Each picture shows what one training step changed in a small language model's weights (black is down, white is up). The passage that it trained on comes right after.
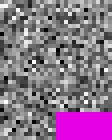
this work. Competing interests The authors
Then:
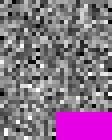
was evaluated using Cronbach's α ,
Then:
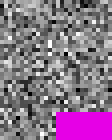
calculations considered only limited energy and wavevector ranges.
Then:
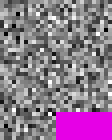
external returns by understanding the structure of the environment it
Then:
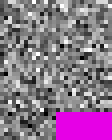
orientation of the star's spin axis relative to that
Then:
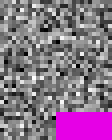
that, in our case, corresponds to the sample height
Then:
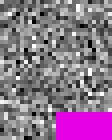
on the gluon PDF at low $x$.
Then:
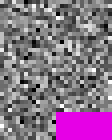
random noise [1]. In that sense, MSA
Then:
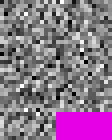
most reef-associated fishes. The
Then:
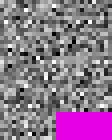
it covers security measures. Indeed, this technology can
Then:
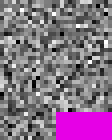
all LR models, this is a challenging task,
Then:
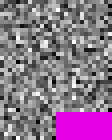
study suggests that women who do not receive good social
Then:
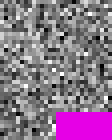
understanding of exciton properties and dynamics. Recent experiments
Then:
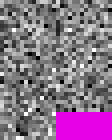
tasks of visualising complex phenomena that cannot be observed in
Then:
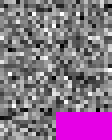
1999, the Internet spread worldwide and
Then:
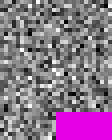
might assume that codes of professional ethics are themselves
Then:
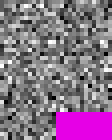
world, is trying to continue the education process online
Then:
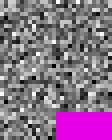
with four setae; protibia
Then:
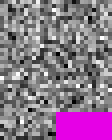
orbits with a semi-major axis
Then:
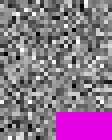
critical analysts and producers of media, enabling them
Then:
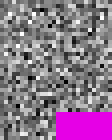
United Kingdom, Netherlands and
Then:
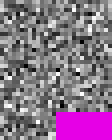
the Grupos Armados de
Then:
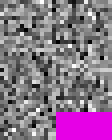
as a new variable containing the parameter. One may see
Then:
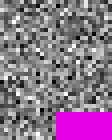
the initial stage. When the strain reached a compressive
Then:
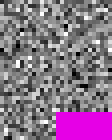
a 37-day period using Low-Density
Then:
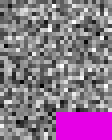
has not yet approved such amendments, Nigeria
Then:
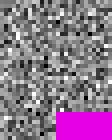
school website promotes how new families can become
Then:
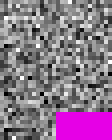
c, e and f) show the horizontal velocity
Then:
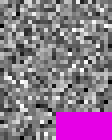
economic output or GDP. The COP21
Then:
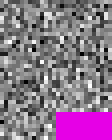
on the opposite side of the source, this condition is
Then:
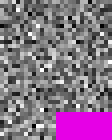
of the greenhouse emissions of two desalination
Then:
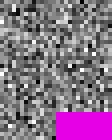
jet anisotropy observables (upper panel) and the
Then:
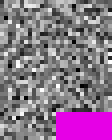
two samples A and B considering the four lowest temperatures.
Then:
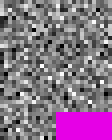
interest of member states to have a strong AU Commission
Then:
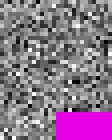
by them, stored independently of the affected infrastructure, can
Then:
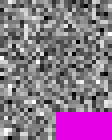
- \overline{X}$ direction out of which the
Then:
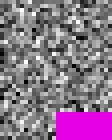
sorted and played randomly. The computer application was
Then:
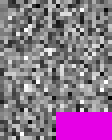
(University of Bordeaux)
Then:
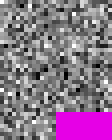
signals are captured using a mic condenser
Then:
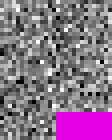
acoustic feature for code-switching
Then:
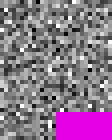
political participation and leadership (Government of India,
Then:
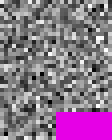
pre-genesis, which can be as much
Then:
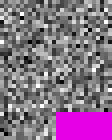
substance. Thermal stress can cause the
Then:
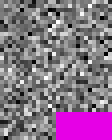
Tube MPC for Linear Systems With
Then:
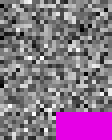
optimizer and the cross-entropy loss.
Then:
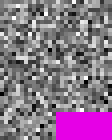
senescence was described as a tumor
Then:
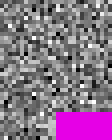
samples split ∈ {2, 5} |
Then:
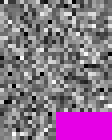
similarity differences, leading to sharper decision boundaries
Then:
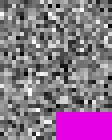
10%. Bernard (2012) supported this by
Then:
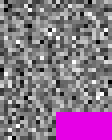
Evaluation of Whole-Body Vibration
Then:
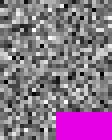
located in a different machine from the count for the
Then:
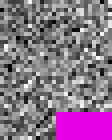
seed from which a crack is grown parallel to
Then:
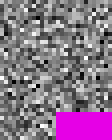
are equal and hence find the critical SMA from which
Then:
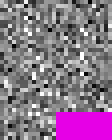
zones. Sample number HAZ dimension on
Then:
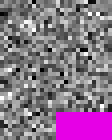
on each specimen prior to reporting statistical
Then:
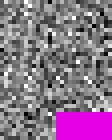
M.M.H. Desoky,
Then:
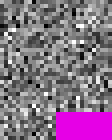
of the energy loss cannot be neglected when considering
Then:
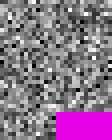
loads vectors to memory on runtime. If a
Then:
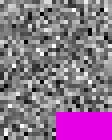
We study the CP sensitivities of various
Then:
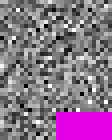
Sequence diagram of Emergency Auto
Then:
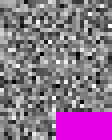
in Central Asia and Mongolia,
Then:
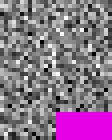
>-1$ the boundedness of the
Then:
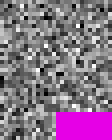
appreciable errors as they expect that duality
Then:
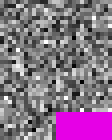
Let us decompose $\y$ into spherical
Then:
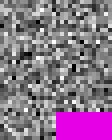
1999); it presents national models of poverty
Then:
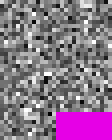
manually (e.g. via the Figure
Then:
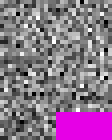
determinant factor for this feature, but it is also
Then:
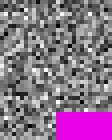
models are described as partial differential equations that map inputs from
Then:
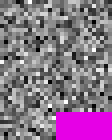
road pavement are of adverse effects and causes
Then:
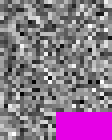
continental climate, and diversity of natural resources create
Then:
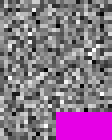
the first learning session about the prepositions of
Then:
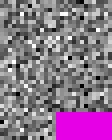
studied in ref.\cite{Patel2023}.
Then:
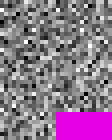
Designing an automatic cat food machine. - ii.
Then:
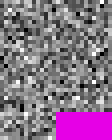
the proof. IV. CONCLUSION Inclusion
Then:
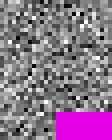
conservation laws, we derive a generalisation of
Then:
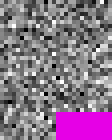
Where job rotation is implemented alongside ergonomic
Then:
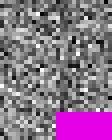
the entire design circuitry, it is able to
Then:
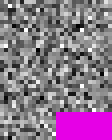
*knowledge brokers* – a similar role
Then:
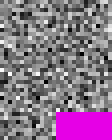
mean age of the subjects was 37.5 ±
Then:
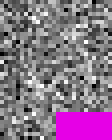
in QCD factorisation we find that the branching ratios are
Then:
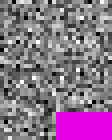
distinguished by the fact that it agrees with the
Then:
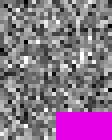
synergy. 'Conservation of resources'
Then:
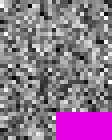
Network of Early Childhood Development Actors -
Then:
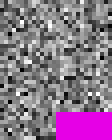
gastrointestinal bleeding, acute
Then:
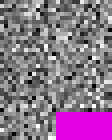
antenna to produce a continuous trajectory, filling the data
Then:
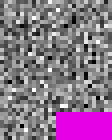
*Morus*, known as the common
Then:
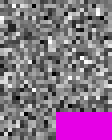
MgO (ICDD File:
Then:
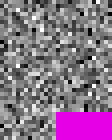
Evershed flow along the flaring neutral line associated
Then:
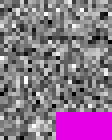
Styrene is also utilized as an intermediary
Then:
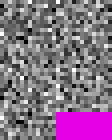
of two parts: detection and inference. The detection model
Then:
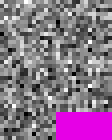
public domain (MIMIC-CXR) and
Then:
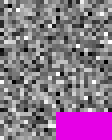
(methanol), was unable to inhibit
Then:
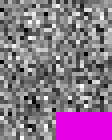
drive. 7. Procedure 7.1
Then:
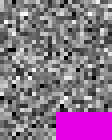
approach encountered high computational complexity issues. Khan and
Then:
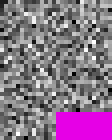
around them via a user-centred design approach.
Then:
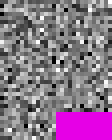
an active region in the time interval $\Delta t$.
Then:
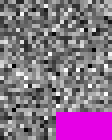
part to the responsibilities of each organization, the
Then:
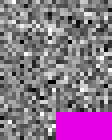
format. A computer program has been developed which automatically
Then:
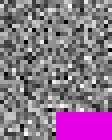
the Fondazione Cariplo and
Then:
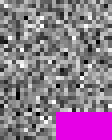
seek to leverage the implicit sparsity
